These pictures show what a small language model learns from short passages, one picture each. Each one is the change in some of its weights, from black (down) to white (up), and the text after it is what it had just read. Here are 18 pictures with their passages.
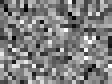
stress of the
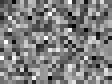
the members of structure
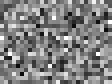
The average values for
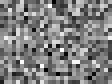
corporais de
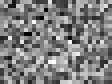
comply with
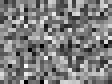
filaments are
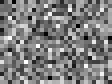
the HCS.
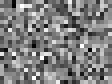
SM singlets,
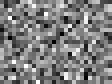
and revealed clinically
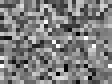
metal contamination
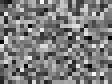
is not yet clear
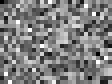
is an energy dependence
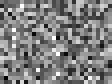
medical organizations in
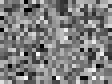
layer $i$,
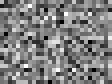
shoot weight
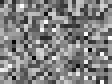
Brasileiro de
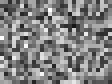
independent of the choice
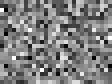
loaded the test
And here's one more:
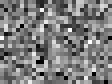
convention of recent
